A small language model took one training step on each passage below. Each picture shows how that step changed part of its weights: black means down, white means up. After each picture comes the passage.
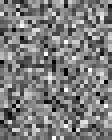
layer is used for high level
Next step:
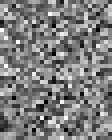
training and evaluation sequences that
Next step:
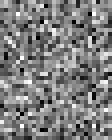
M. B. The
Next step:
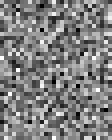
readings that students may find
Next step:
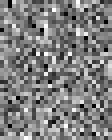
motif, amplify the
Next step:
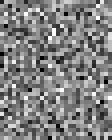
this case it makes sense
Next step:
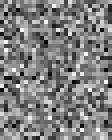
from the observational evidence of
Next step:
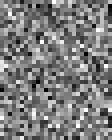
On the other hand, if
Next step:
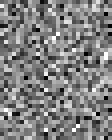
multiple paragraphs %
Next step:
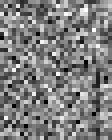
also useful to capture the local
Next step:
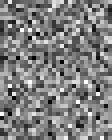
if the pathology has already
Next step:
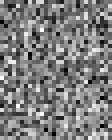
snakebites is
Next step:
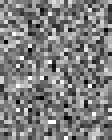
in triangular functions.
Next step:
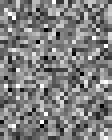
P fertilization may
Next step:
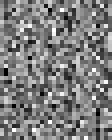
1, both the higher
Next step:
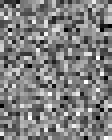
may restrict or limit the
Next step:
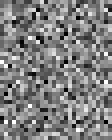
\Omega)$ parameter space might
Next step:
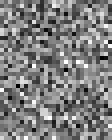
outage. In this
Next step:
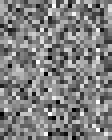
the process would be quite
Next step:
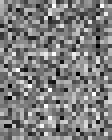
the respondents have significant
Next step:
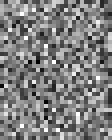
absolute value of
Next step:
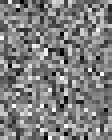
three time points were included.
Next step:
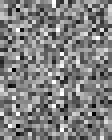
m_\nu$, when it
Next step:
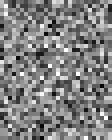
fermions, which have known
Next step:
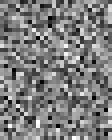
scale at the detector was
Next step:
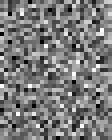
present with complaints
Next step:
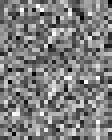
the porosity of
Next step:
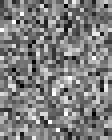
4 days; and one
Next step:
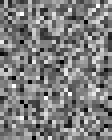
models and quantum inspired
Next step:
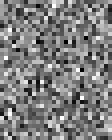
the results of [13]
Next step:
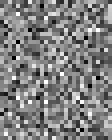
benefits of shared life
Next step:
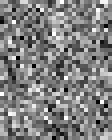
A mined area is considered
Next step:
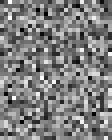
elements added along it.
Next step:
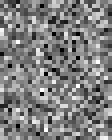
should be noted that
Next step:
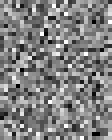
serum Mg levels become
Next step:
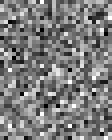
2: T-test
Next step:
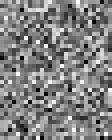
6 mo, fresh
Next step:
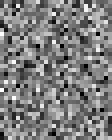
generally much shorter than
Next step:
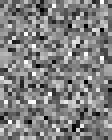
with the number of suggesting
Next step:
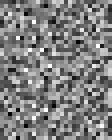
is always in progress.
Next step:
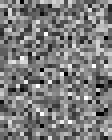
For example, in 2016
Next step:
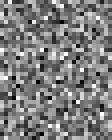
detail in previous sections.
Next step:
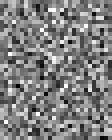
most e-folds are
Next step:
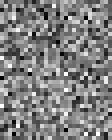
$\sigma/E =
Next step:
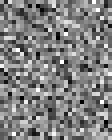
on In islands size
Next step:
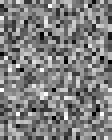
sequence alignment with
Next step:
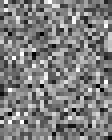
entropic force can now
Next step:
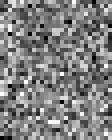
so on, based on
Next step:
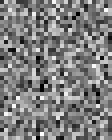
and (f), from the
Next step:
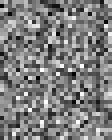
the influx of capital
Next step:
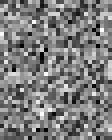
integration performed over all possible
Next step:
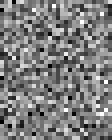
nonlinear wave-matter
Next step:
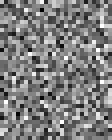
fake face image in
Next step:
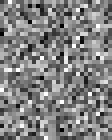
of Excellence for All
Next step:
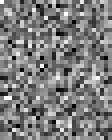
Composite Reliability
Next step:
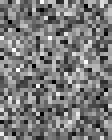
Review. 2:
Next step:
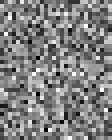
followed in accordance
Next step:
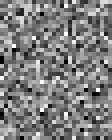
\parallel ^\alpha
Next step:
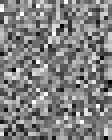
the softest fluctuations might
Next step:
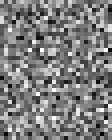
(RTW), with
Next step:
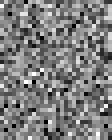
Synthetic image of
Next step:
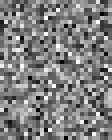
transposed convolutional
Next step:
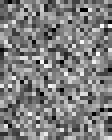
Systems}", eprint
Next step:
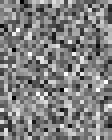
The sequence of events associated with
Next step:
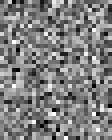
other gauge couplings at
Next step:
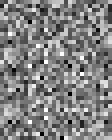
for the analysis of the results
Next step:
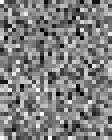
searing expose of the
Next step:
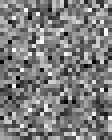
38 months in patients
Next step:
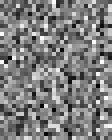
household survey. The
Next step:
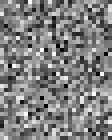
diseases were included.
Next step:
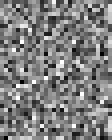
development makes less and less
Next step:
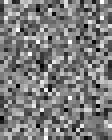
with nonignorable
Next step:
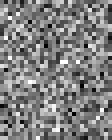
parameter $x$, given
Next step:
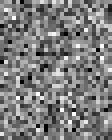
The case for $k =
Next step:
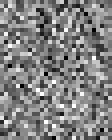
expected to be closely
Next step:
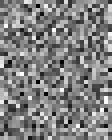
hot stars by thermal
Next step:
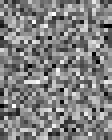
evidence would have been if one
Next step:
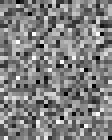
patients suffering from
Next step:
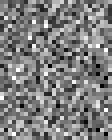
we have the two independent solutions
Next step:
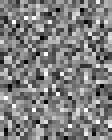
space', 'problem
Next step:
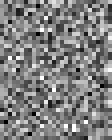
the model [6]. By
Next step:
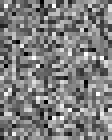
indicate the feasibility of
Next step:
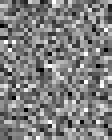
our excited states in the
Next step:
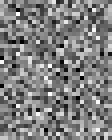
that it is plausible
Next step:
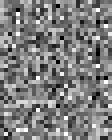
Yeah, that's
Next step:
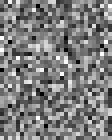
S electrodes,
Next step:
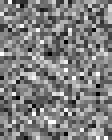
magnetic field the metric is
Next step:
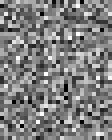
prefix (CP)
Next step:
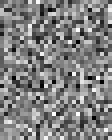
functions (or in general
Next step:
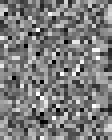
characteristics with the MSME
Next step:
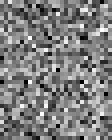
on social media.**
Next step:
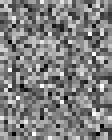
Furthermore, hypothesis 4b
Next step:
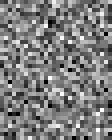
time, the innovative
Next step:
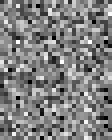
of code confirms that
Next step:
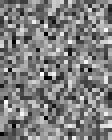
is the charge of the
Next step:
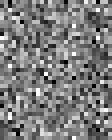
- Can be implemented in
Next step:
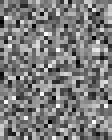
formaldehyde and
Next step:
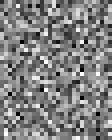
of the notion of
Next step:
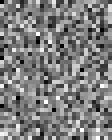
physical basis of the extended
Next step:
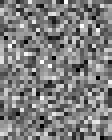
industry not only needs the
